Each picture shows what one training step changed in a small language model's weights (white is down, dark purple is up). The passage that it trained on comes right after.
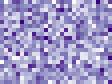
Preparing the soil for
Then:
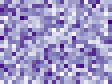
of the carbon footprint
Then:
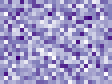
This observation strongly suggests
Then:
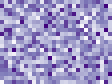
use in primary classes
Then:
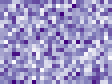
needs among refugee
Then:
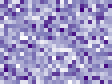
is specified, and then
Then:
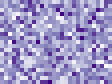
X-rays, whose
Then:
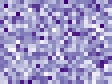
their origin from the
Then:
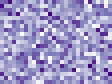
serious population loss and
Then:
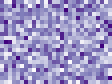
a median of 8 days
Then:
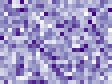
It is recommended that policy
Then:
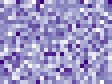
in indonesia. In
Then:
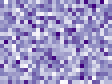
analyzed the data, and
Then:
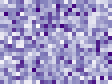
safeguard consumer
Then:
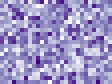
and the Finnish
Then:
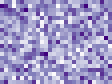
M samples, each of which has
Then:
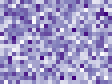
studies. Students are
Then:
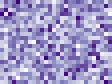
the manuscript.
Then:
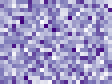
[10]. Findings
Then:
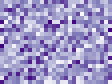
with some aspects of order and
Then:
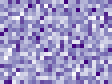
keep coastal
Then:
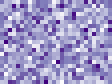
lateritic soil. The
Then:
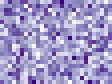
this publication a reality.
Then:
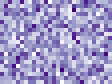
delay was defined as
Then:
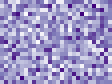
By using the sine
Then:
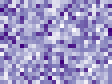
of pilot signals based
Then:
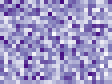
customer trust,
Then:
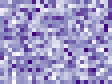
1. Constituent
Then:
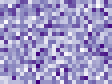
and reduce pollution.
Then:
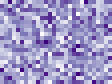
cotton fibers
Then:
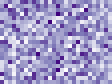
because of the limitations of
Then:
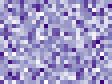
work for the construction of
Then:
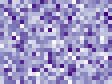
effect can be obtained in the form
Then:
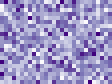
detection and translation on
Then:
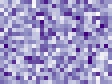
data points. Fig.
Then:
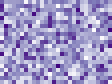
are doing enough to
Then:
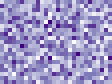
coupling of FEM
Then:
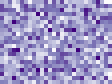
energy ϵ , the
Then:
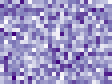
cohesion, cultural
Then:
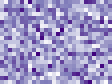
Table 1.4 reveals that
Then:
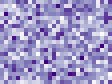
biomedical problems because
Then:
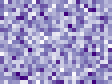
spatial learning and memory
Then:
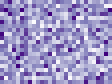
these increases were limited by
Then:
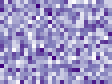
achieve its purpose -
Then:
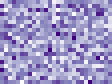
or source of terror
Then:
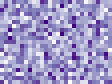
the car's geometric
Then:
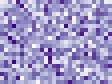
or coloniality in
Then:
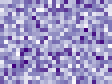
part of typical responses
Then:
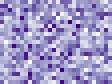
a layer that is more than
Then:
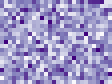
highest among those aged
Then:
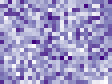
mobile phase of
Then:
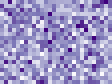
treatments ($p >
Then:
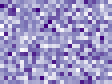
take training and development, but
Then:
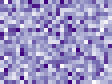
validate the accuracy of the
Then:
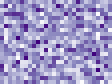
technology selection, and the
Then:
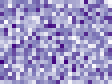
in a sustainable way.
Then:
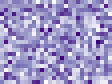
the entire group. The
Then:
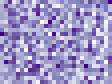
Processing properties for
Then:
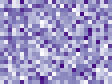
The experimental results are shown in
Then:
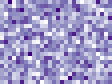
Cholesterol ($p
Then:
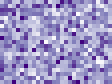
of human activities in large,
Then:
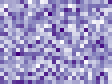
Test 2 – Post
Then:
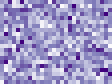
The proposed strategies are evaluated
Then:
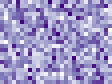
officials of a
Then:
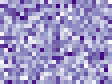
assessment, in combination with
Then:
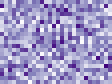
the first submatrix,
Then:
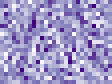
IEC conditions Column
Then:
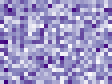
the output of the model,
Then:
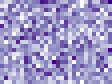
DeVita VT,
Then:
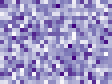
Tao Mei.
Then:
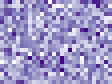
its processing procedure is
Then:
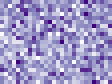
as a medical imaging
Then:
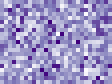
with low proficiency in
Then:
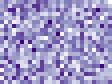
for a limited time, even
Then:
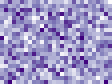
disease, cancer, and
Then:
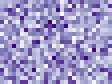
with previously documented data
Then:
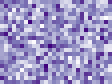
body model used in this
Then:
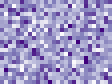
TABLE I
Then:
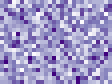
team were 21.6
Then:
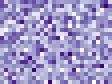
utilized and stable
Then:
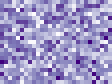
voltage is most important
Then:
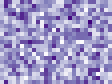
data. Participants
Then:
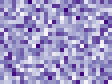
home structure) internet
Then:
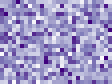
of the usefulness of learning
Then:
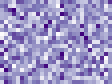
on the other side, the
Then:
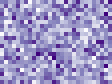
cultivating composite
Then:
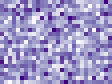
potential, benefits,
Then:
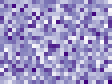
vesicle protein
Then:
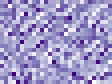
direction to privilege
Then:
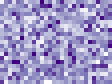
has only 4m²...
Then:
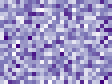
access capabilities. This paper
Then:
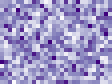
variety was statistically
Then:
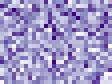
extraction. According
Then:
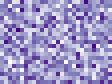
is the second position in the
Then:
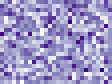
source software projects are
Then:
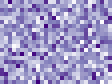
start the reaction.
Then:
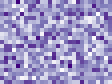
policies, procedures,
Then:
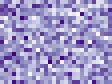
of physical processes in the
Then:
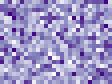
traffic prediction models,
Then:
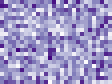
run trials to
